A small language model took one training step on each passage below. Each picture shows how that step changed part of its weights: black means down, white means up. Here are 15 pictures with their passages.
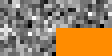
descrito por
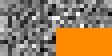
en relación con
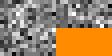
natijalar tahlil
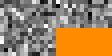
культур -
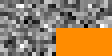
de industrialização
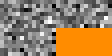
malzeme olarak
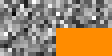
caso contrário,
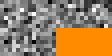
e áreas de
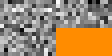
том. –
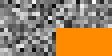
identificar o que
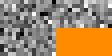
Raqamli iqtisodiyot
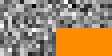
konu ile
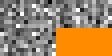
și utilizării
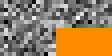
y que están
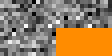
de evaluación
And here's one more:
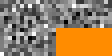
muhim belgisi
